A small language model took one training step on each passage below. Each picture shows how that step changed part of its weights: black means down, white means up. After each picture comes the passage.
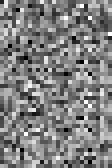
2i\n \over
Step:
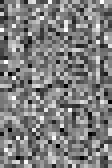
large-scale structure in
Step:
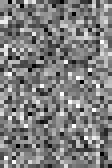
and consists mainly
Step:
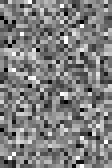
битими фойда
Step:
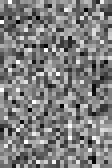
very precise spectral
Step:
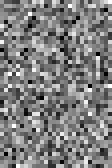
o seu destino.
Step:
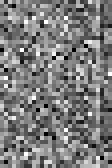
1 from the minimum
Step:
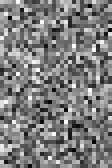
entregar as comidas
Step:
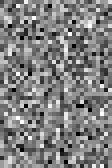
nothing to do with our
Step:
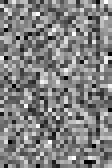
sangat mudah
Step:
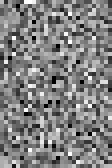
hukm qilingan
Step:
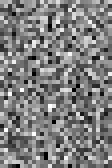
de adresare diferă
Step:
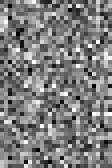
existência de 272
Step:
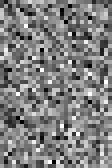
also corresponds to an increase
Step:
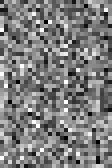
of the distance between two
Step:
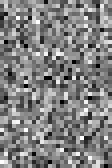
clusters 2 and
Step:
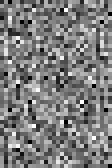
is a product of two
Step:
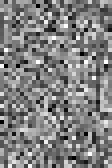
the core value may be
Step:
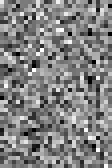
Prezentat la
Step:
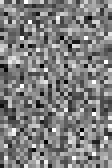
proposal is akin
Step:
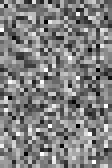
of use cases for multiple
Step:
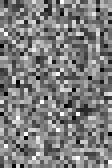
more efficient, while
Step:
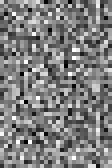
time point configuration
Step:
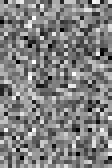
$\theta_0$, and case
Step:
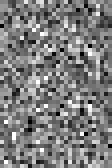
primary disorder in
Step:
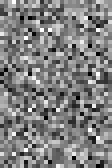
necessidade. Como este
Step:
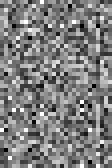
value of a significant
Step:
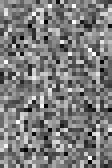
relatively small value that does
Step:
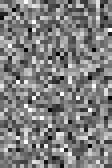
que valorizasse os
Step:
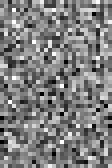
FREUD Anna
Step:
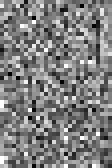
the same best-fit
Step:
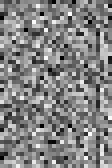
\gamma \beta \mu}
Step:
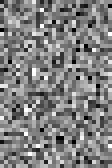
jazz. Gracias
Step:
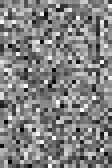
equations} The object of
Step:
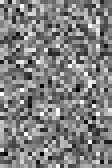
pondera que o
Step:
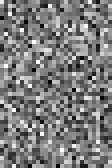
materials may be
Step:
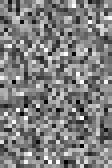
the orbital phase.
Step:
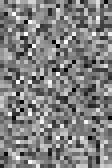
уважением и
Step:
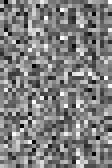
above depends on.
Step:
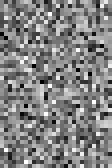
the supersonic plasma
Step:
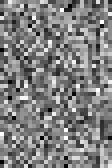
the data part, to
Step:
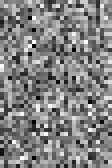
approximate solution, we
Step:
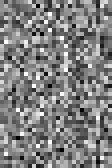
the set of all finite
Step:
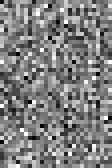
secara langsung
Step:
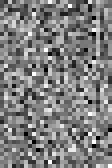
preferred one.
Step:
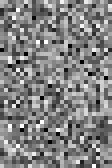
mode drops to
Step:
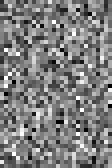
y económicos
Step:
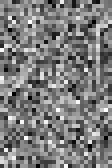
de descarte?
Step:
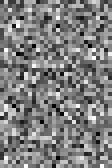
dapat diambil
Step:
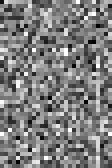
être utilisé
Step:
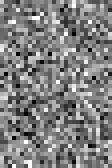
o‘qituvchi va
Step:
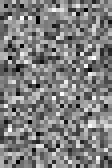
Interactions.} To
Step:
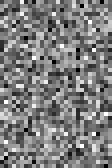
origine”, era
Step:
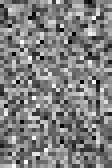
Approaches\\ for
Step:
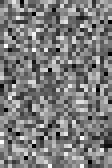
la naturaleza, los
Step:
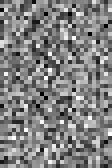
the circle of
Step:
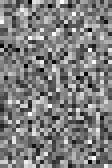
perintah. 4.
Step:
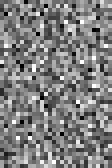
the transceivers based
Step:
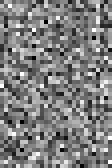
of excited to ground
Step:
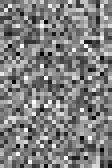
1 )$, the time
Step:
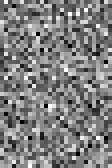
for literature to be
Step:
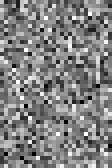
phénomène sera
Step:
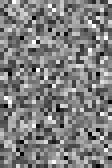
tested this spectral
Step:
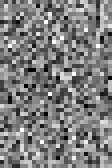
the BEC side of
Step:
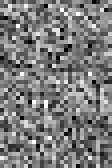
impossible; this
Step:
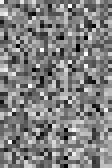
because all of them are
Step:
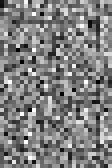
quantum dots formed
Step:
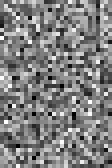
obtain $r_H$ in
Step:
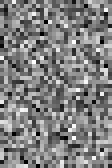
of the method developed
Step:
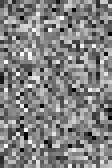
calculated are chosen
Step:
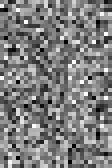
soffra al posto
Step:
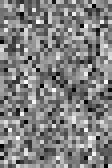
Para analizar si las
